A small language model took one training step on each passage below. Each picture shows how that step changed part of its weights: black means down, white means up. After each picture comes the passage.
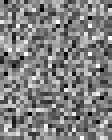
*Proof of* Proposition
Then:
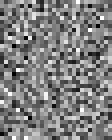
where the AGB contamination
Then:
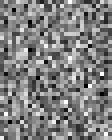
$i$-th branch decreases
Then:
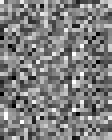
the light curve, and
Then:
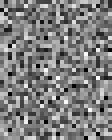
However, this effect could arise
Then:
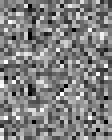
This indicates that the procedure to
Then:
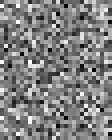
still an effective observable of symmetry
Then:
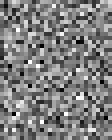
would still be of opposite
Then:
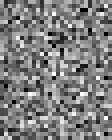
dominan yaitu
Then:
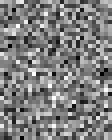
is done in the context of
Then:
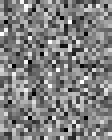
small scales are somewhat more important
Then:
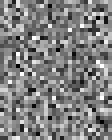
case. In the case of
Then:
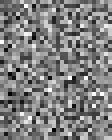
on small scales momentarily,
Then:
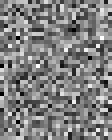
of course. In this way
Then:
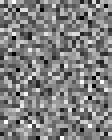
other layer. Thus, we
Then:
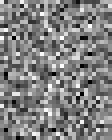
the principal symbol is a
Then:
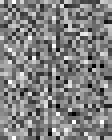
other four members of this average
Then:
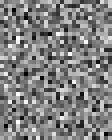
can be readily produced by
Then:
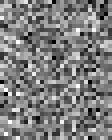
The EW of the associated
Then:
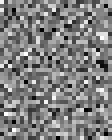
does not mean that we must
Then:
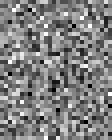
velocity $\beta_a$
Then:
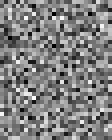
format all students perform the
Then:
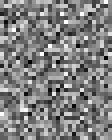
to solve the second step
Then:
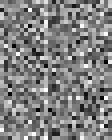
Shapley additive
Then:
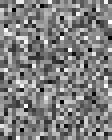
ball is plotted in
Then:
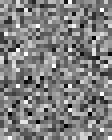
m)$ with $N =
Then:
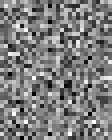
at radio wavelengths, such as
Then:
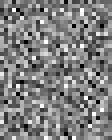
it as an attack.
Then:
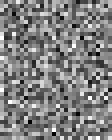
that the "absorption
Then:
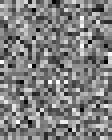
misidentification of neutrinos
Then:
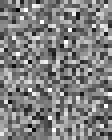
keV. With increasing temperature,
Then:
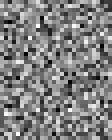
{\bibinfo {author}
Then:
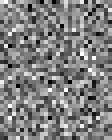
curve shows the average measure value
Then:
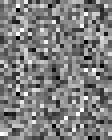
parameter space. The Run
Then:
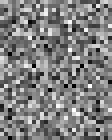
and the ferromagnetic insulators
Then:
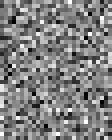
times, and the empirical predictions
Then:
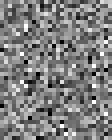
we apply our model to fit
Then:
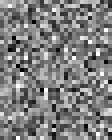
Fig. 1, we observe
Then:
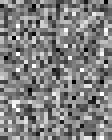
RSD as the shape is
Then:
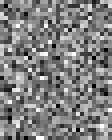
synthetic mixture of 49 human
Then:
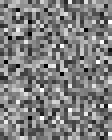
ring side (ground). The
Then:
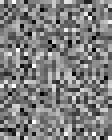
other words, if there is
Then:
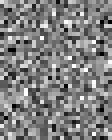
increasing precision, as measurements become
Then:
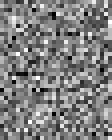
is in essense equivalent to
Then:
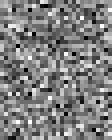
well as Bests of
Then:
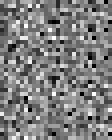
DMI, along with the
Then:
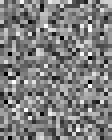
a fluid with a negative
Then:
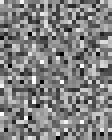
the resulting distinction between the
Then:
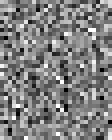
\caption{Energy calculations
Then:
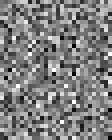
of excitons under the
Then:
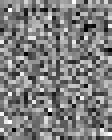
for the Physionet
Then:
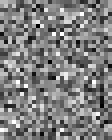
have recently attracted
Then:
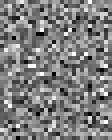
for quantitative iSCAT
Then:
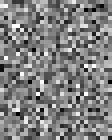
previous examples and the posterior
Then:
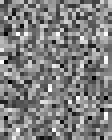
could generate a ferromagnetic
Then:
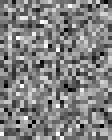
in real-time applications
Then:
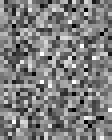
{\it email:
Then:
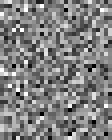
four dimensions are accurately predicted.
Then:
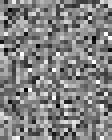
closest to the tangent
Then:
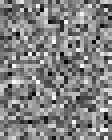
by treating higher phonon frequencies
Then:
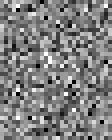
a predictable manner. This
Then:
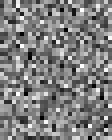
and c. 1D
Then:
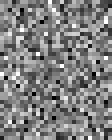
$\delta_{\mathbf x}$
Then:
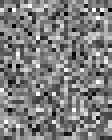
lines). The probability density functions
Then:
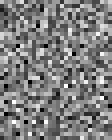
assembly for D5
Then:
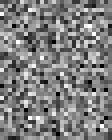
The monodromy operator
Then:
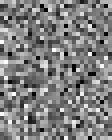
plateau corresponds to the typical
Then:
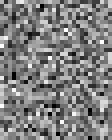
in a ferromagnet
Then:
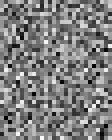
that this restriction of the
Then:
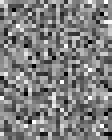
map of Gauss in
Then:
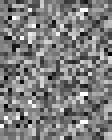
due to imperfect
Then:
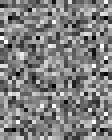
\hline & {\bf
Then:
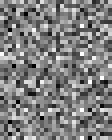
dealing with forecasting
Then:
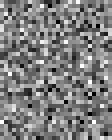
the nonlinear Schrödinger
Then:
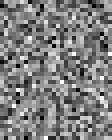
energy storage system;
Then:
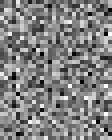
field. Most of these
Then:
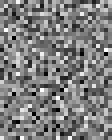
that is designed to handle
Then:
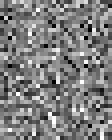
quarks give a sizable
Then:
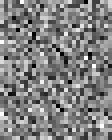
a maximum depth of the tree
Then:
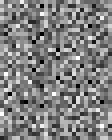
the rough estimation of the
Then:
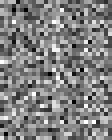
two--loop QCD corrections to
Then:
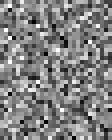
$\tau$ functions of
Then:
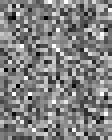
feature of this three-body
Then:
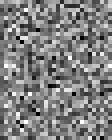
or less standard. The
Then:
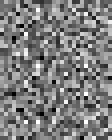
are known or not, we
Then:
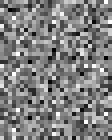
CHSH value with the corresponding
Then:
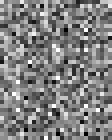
the surface of an SC
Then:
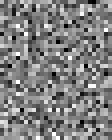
down are symmetric with respect the
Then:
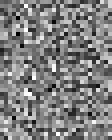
on both sides of the
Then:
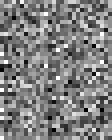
this formulation to discrete choice by
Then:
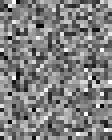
solutions \begin{equation}
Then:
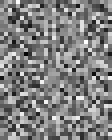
data, that was always smaller
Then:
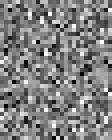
subleading contribution to
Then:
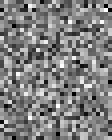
wavefront distortions
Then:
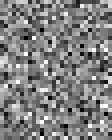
of the $z$ axis
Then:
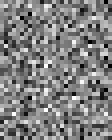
leptoquark production,
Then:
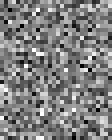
orders while the probability of false
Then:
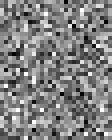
it is correctly tuned
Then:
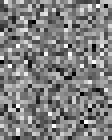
and energy to solution represent essential
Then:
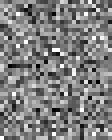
The effect of normalization group evolution
